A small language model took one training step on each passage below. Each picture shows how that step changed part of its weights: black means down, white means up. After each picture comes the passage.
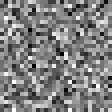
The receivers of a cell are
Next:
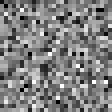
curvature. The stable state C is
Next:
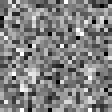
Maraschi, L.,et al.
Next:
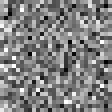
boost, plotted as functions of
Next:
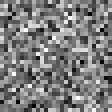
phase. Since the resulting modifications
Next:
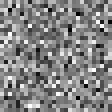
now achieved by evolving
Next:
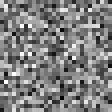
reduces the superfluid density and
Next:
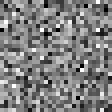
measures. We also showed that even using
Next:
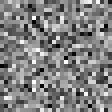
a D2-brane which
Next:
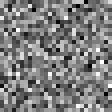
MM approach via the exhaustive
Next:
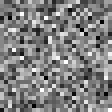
elastic moduli for the
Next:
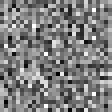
pixel generally over all the
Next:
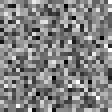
= {A Ten-Qubit
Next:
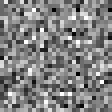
sharp states (4d,
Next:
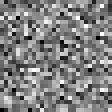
\caption{Training iteration
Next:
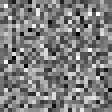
DL workflow is ~1400
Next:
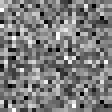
dipole trap, we perform a
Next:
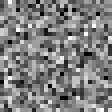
achieve the best BER
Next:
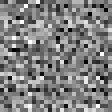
\\ 3) Jet Propulsion
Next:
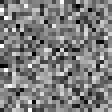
respect to PAO, at
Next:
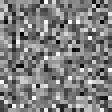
The same for a strip with $w =
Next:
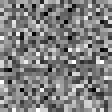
The amplitude for the transition in which a
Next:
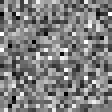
$W_T$ tailored to
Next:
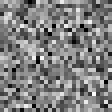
of 6 dB) and it works in
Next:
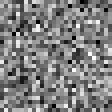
OB_i}^{\prime}$ that
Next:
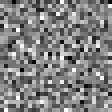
perfectly well-defined. The
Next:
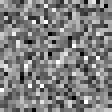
provides such a derivation. The second
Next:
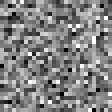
units of epsilon vs. separation
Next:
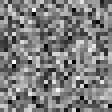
weights precision over recall
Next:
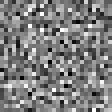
indices $(n,m)$ and spin
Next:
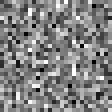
scan from dcMS-like
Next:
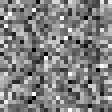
\\ \newpage %\newpage
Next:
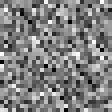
& pathologic m stage &
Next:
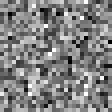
devices with electrostatic
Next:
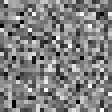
than $N^3$ total domains
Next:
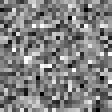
the brane respectively. Using variables
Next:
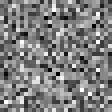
the decisions are semantically similar
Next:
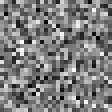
the extra d.o.f. of
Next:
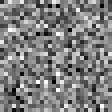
years ago. The first
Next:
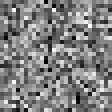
the priorities queues
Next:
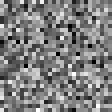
we derive that the maximal
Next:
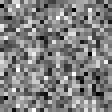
outputs from the selected
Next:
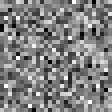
on the random walk, and the
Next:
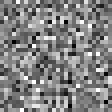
gaussian broadening
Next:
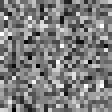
first adopt a local definition.
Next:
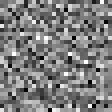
that for heavy nuclei the
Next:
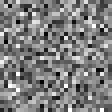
distance of 8 cm were used. The
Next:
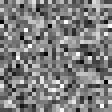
that are slightly brighter than
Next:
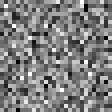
bright part of the jet in
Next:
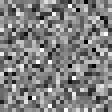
be produced if three generations of new
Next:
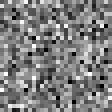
have also recorded the order of the
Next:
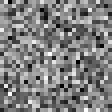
optical devices. Such
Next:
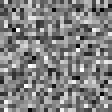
to far-IR spectral features
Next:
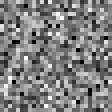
that of \emph{tunable
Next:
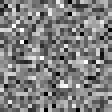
lower-level scenario
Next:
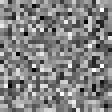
This demonstrates that the localization
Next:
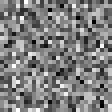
generalized trust region subproblem,
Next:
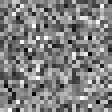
condition Lk genus 2} \ee
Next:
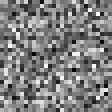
transitional one).\\ Thus the
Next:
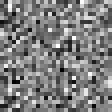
employments, whether the results
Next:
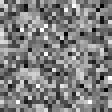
the companion stars and not the
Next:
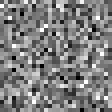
nematic order parameter, let us consider
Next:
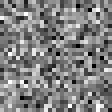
side (RHS) of
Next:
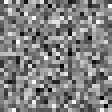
states, and can be written in
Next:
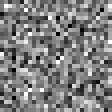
with nonzero strangeness,
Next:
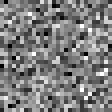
Paired t-tests are used
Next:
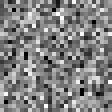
far away from the black
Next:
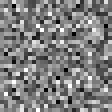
is the equivalent dimension to that of
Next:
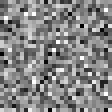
those of its neighbors.
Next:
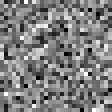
good $W$-resolution for the
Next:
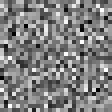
selecting the largest mean of
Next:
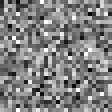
the eigenstate thermalization
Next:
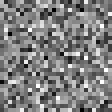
the total spin per site $l$ and
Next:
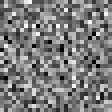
conditions are conformal is the requirement
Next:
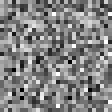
of the same geometry. For given
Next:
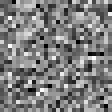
to gravity in a way which might
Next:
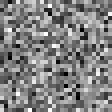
the vector-like scalar quarks
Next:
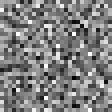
frequency variability rather than frequency nadir
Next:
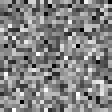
\eqref{eq:4} and Eq.
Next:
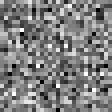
coupled channel quantum approach using the interaction
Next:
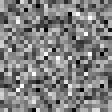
phase, we assume that the mass transfer
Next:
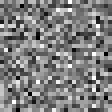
which is plotted as a line to
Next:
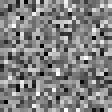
V_g \leq \gamma_1$
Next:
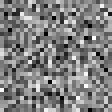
how a quantum channel acts on
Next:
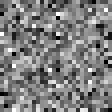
Repair and Implementation
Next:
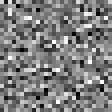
parameter $\vartheta_{\mathcal{L}}$ in
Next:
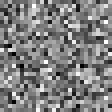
diﬀerence between
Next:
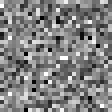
Hamiltonian is completely symmetric
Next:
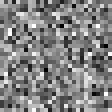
of the desired species in the gas
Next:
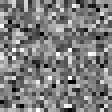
administrative boundary shown in
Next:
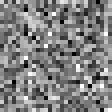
of two models: the full model that
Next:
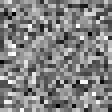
(V - I) \lesssim
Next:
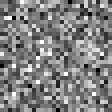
and cumulative TF loss.
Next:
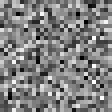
can remain uninformative,
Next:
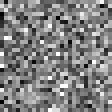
three fundamental functions, namely
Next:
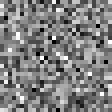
absence of applied forces and
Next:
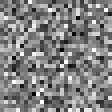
receiver specified charging
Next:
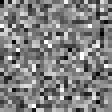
proof, $\theta$-sector term
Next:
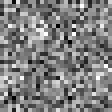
and radius) this implies shock
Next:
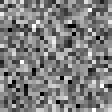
imposing the unitary boundary conditions
